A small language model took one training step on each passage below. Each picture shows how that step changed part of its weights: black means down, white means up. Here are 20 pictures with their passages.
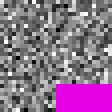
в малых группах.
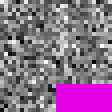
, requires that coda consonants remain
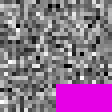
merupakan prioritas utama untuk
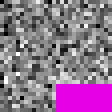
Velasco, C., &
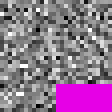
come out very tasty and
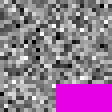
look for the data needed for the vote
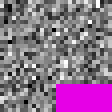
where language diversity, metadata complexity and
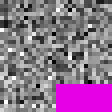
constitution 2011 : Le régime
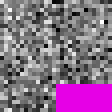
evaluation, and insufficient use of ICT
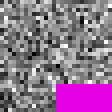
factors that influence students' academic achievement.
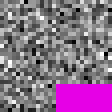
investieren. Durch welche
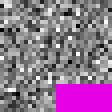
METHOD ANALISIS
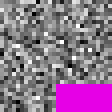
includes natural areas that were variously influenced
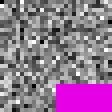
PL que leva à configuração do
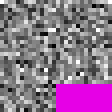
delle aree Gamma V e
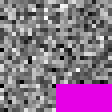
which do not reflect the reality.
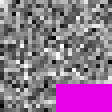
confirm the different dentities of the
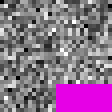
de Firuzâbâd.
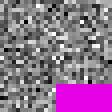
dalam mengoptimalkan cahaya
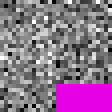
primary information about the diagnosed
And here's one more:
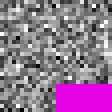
у Г1, де він був
